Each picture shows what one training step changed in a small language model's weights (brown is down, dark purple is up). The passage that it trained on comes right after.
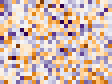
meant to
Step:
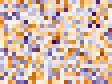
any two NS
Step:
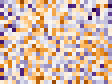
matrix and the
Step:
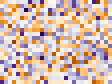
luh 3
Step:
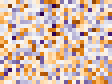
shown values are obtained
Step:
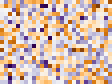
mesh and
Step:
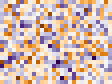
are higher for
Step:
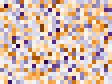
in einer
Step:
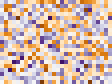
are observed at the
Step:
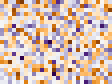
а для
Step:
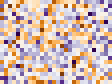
signify the
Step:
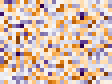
kind of
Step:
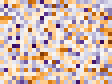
a necessidade
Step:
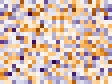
results tally with
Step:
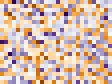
To je
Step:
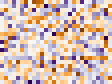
in the region
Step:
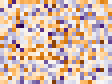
controlar a
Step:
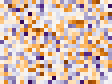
in properties such
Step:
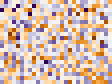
might not only
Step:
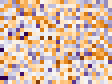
parameters of the
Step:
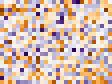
each risk
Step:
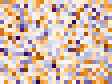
along the
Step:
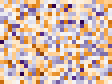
test. and
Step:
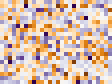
at a dynamical
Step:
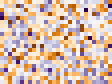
possessed by
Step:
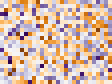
use of an
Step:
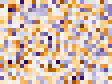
indices of
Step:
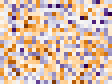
parameter is selected
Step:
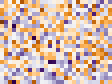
who are
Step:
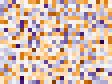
contar con
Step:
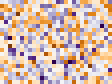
ring makes
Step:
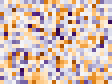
the hollow
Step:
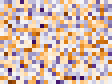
learning set but also
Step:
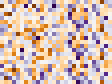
global minimum
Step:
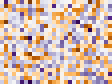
treatment and
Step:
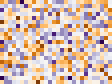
lead to the
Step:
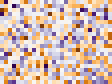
treated with
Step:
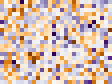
RK45 algorithm
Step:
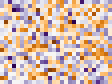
as well as with
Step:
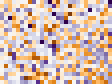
users are
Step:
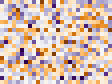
extent of
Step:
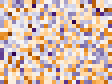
declare no
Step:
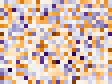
when considering a
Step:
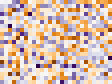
ofrecer a
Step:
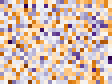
a few more
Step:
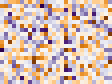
Table -6
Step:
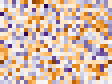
in which a total
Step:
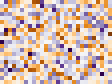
study involved
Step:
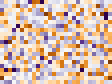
interna de uma
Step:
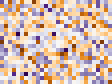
de 5. As
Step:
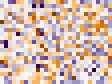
used as a
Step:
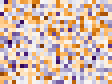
data obtained from the
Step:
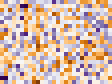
and of the
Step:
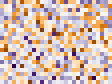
on C : S
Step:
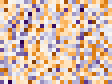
the CM
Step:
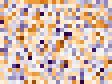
The sample is
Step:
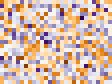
is unstable
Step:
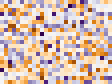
presenting different
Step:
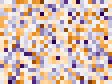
To ensure
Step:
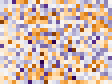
as interesting
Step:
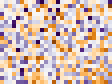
the origins
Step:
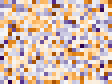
dos direitos
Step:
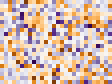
the position of
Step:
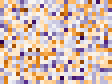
agreement with
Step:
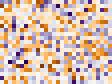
or because of the
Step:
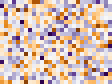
applications is
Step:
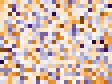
structured as
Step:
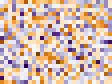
phase. The
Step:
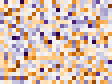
Although there
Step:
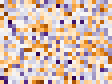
uses the
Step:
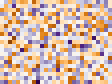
number of references
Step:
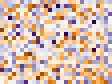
mass still
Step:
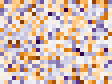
Sa mga
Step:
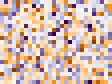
0$ models,
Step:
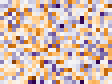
structure, social
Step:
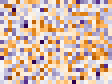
For any small
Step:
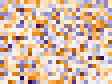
difference in their
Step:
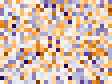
stability of the
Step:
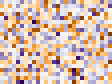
components in
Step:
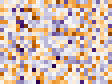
evident that
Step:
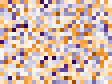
led by a
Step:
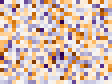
ao estimado
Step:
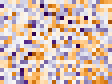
the first hour
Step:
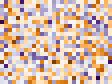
year with a
